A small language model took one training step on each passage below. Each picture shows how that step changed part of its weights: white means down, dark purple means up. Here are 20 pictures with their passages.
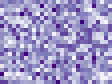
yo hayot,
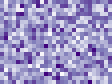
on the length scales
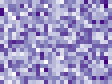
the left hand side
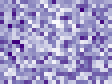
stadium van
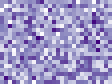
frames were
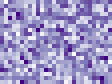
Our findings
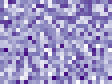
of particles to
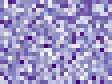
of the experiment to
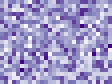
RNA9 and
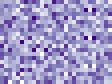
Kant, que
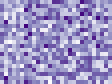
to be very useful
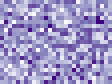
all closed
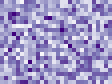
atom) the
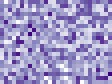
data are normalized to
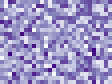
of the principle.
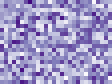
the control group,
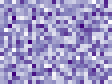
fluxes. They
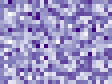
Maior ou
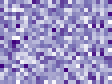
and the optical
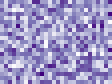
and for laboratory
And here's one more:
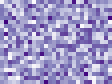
externally applied
